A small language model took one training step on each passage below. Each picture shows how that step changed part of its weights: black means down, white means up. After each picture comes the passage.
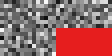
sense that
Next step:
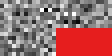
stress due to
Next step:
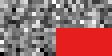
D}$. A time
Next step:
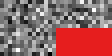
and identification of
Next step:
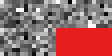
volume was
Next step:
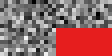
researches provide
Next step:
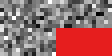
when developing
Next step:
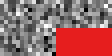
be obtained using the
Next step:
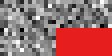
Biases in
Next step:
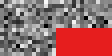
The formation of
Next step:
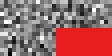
in structural
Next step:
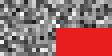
on pensions
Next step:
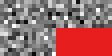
cultural values
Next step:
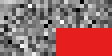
what? The
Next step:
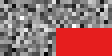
No measurements
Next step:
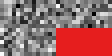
focuses on the
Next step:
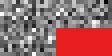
all other things
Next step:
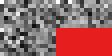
or those without a
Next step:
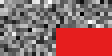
Thanks to
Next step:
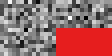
cluster model
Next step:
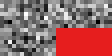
of political
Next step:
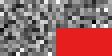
night. The
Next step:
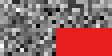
goods has
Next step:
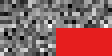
progeny of
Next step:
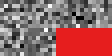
data. D.
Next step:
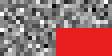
its velocity
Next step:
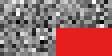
This study demonstrates
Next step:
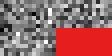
the weaker
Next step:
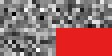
correctness of
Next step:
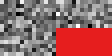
repeated with
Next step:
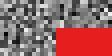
the quality of
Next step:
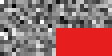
respectively, the total
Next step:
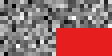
d, J
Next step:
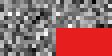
at large field
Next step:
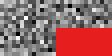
this work, in
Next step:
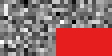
so really they
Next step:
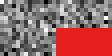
Rather, they
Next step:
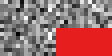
\item Top
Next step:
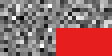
it is one of
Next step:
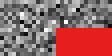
definition of
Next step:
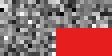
final separation
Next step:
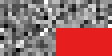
outer ring
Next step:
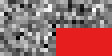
in X-ray
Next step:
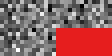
and Damian
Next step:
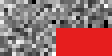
- stage
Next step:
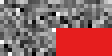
within each group,
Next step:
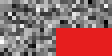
of all -
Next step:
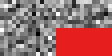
increase the weight
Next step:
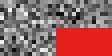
formal properties of
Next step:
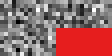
in the sum of
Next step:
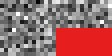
level and the
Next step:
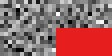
form of soil
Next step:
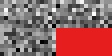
as they had higher
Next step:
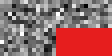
of positive
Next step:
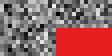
and animal
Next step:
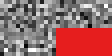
the desired
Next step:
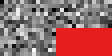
we proposed an effective
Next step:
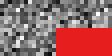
Luna es
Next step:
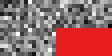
by formula
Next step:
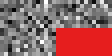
patients and
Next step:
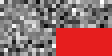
The strong field effects
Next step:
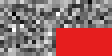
property of the
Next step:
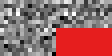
between results using direct
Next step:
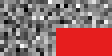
is shown in
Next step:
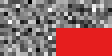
of civil
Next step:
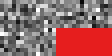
in other 3D
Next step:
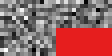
these few
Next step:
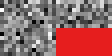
Demand for
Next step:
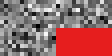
of urates
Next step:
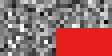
from measurements of
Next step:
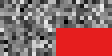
and there is no
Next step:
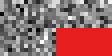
T)$ and
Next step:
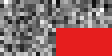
used to model and
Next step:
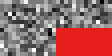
of applications,
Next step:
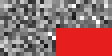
the units of
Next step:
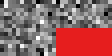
are performed in
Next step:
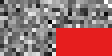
parameter C_V
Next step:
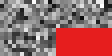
of Sciences*
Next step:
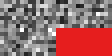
the case where
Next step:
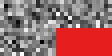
reports of
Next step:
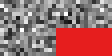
signal $I$
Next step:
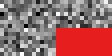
two types of
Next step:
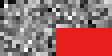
when $%
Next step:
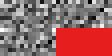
predict the
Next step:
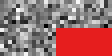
Conclusion} We
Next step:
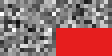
corresponding to the
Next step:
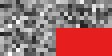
of communicators
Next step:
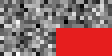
and tool
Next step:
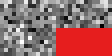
energy efficiency
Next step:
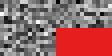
where the tour
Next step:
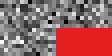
and, more
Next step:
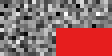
or hinders
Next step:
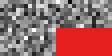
a learning method
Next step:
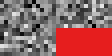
to give
